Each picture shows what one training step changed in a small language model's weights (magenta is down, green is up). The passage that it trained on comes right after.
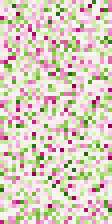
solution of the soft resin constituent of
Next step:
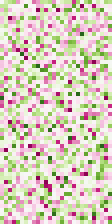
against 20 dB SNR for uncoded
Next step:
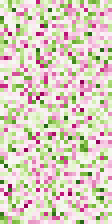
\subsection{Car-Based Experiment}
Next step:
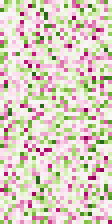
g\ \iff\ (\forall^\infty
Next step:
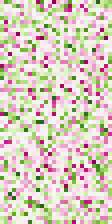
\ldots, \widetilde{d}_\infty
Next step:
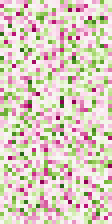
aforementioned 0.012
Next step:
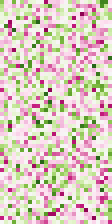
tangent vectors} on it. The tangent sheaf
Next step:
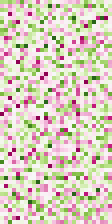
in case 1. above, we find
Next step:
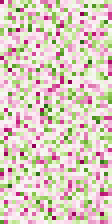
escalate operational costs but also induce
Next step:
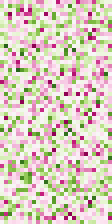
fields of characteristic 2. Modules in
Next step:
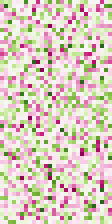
parts for reprinting are available as supporting
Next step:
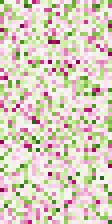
Bezdek, J.C.:
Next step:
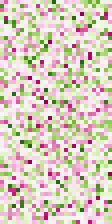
in Figure 14). Specifically, the center of the
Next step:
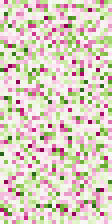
followed by the peri-urban area
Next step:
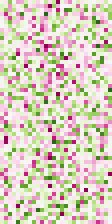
respectively. In Sec. V the extended
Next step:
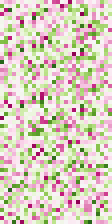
40-45 °C and incorporated with
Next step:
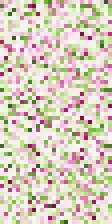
comparable in scope and universality to those
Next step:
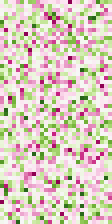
Let $E$ be a holomorphic vector bundle
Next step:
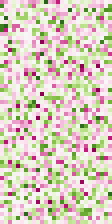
Skills in English,
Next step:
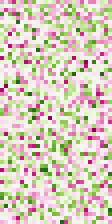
the problems at hand, the session will also
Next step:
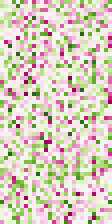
which are different from isolated low-mass
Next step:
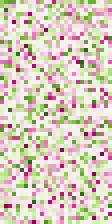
In this approximation, the differential rate as a function
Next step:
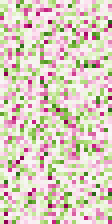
A.R. grade. A standard
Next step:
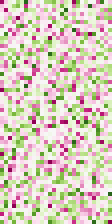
``down'' is arbitrary, one can
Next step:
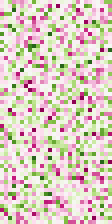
set of partitions \vv.1>
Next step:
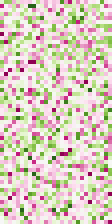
melting temperature ($T_m$) is
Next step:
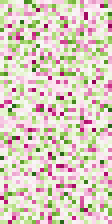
point $(\xi,\eta)$ at which at least
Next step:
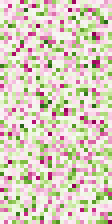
R.~D. Meade, and
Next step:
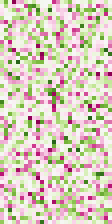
HWF1 by using SA and
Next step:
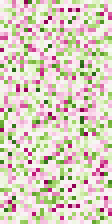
makes it difficult for projects to be adequately
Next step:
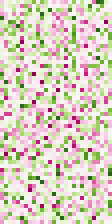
\begin{bmatrix} -I & 0 \\
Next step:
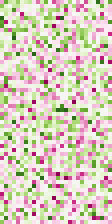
\mathbb{N}$. There is a nonnegative
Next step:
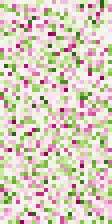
It would be therefore natural to ask if human
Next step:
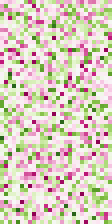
on the same string has the same $x$
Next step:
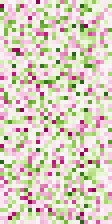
NV center analog with (b) case 1
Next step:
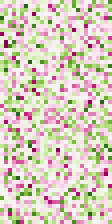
sedation to ensure patient immobility
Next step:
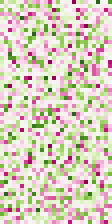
and achieve near optimal performance (as their
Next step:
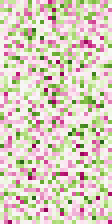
and maps a fusion generator into a linear combination
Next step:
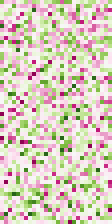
the usual adjustments if $p$ is
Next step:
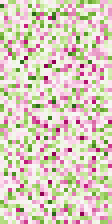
is kept constant ($B_2 =
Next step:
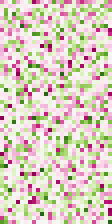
physical performance [2], increased number of falls
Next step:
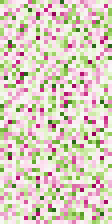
back pain risk caused by prolonged
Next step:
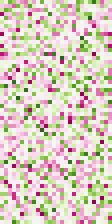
a unique solution with boundary trace $\nu$.
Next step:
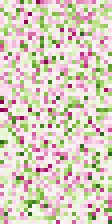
approaching direction. With varying $\xi$ for
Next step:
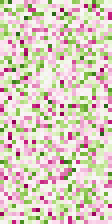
two physically equivalent systems. The first is a
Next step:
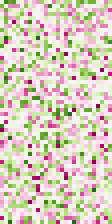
In this case, we encrypt using this neural
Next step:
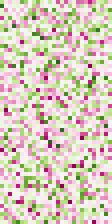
\cite{WW}. In Section 2 we
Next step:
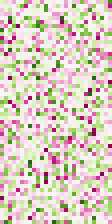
\\ Not surprisingly, the
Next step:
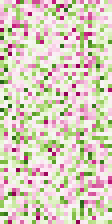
high processing costs. This review provides a comprehensive
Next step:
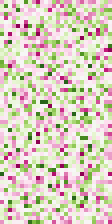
computation, or fine-tuning jobs would
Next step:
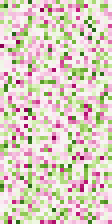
each constituent triangle cannot be further
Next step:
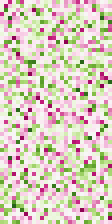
Treatise on Fourier Series and
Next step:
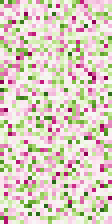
compatible with change of $r$ and induce
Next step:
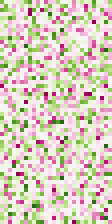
we shortly recall all necessary facts about the
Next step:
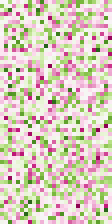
and no infection respectively (<1).
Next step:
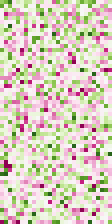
\proof For each $T_j$ with
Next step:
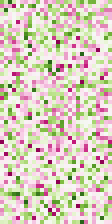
such that $p \wedge w_i
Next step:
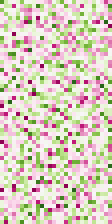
Now we deal with the second sum on the
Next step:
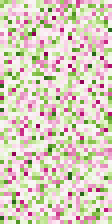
If $p^{q}$ does not divide
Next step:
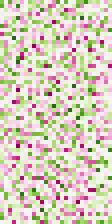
, \end{equation} with the
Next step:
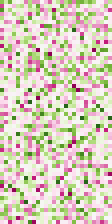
and related arguments, this does not affect the distribution
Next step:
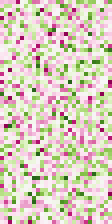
helicoid lattice is closer to the perfect
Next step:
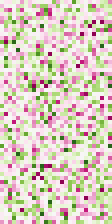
equatable. \epr The proof of
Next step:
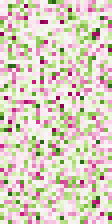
Aloe vera, Vitamin
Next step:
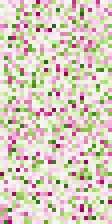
provided assistance and supervision. Participants
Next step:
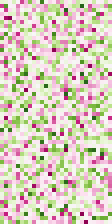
Yousif Mahmood, Ali
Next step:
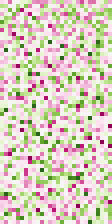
energy spectrum forms an infinite series with a point of
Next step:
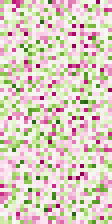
a $\UqslZero$-module.
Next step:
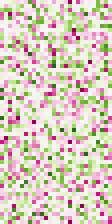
on the formulation of hybrid lipid
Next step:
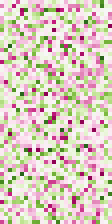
affine transformation is expected to be compensated by
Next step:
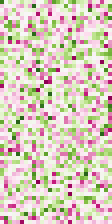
of several thousand scattered across
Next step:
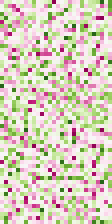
me to call it a *mild*
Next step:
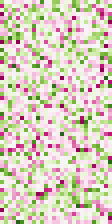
of the use of prophylactic
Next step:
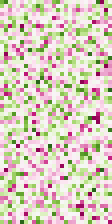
On the B-side, even when
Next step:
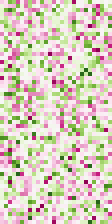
a product of the Research Department of JP
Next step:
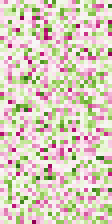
i.i.d. random matrices with values
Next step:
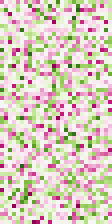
with MF and showed the following values: in
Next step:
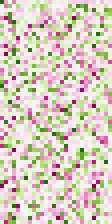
SVM method that calculates the maximum and
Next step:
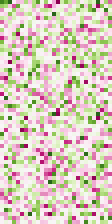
carried out in Bi2212 single
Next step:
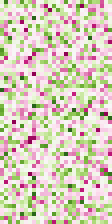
k is the conductivity, σ is the
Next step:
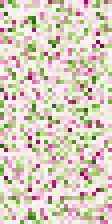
social - economic - occupational characteristics that are
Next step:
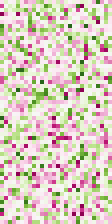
osculating plane of the vertex. See
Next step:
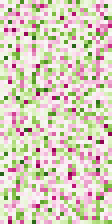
of Model Rockets. 2019.
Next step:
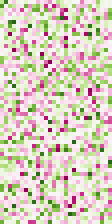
acts to dislodge the native
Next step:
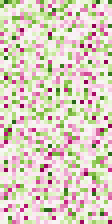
\nabla u\vert^2)\weight
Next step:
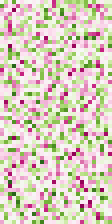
Former Assist. Registrar
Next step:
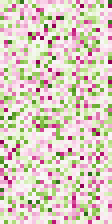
$V$. \begin{lemma}
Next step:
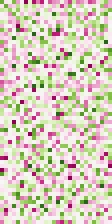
modern methods such as microemulsions, solid
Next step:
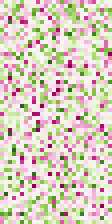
5. Applied stress vs. crack density
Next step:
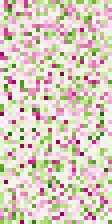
to be a biological adaptation that enhances seed
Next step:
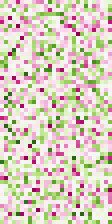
dermatoscopy abided simple,
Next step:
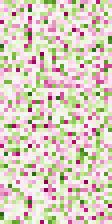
modify the feasible set structure of the MPC
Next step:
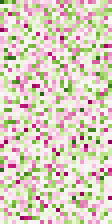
the following form $$ \zeta g^\prime
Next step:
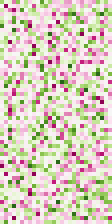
preschool children. It is in coherent
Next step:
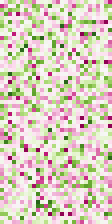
of particles required, but increases the implied
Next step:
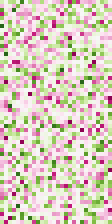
$ab$ of two walks with
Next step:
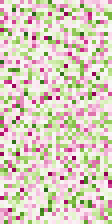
prove the upper bound only since the proof of the
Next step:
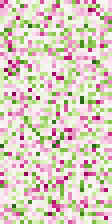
B Virus infection in Iran:
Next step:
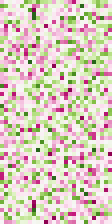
technological inputs influence the utilization of natural
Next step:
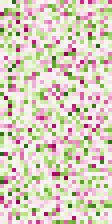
the reaction to occur. Once the
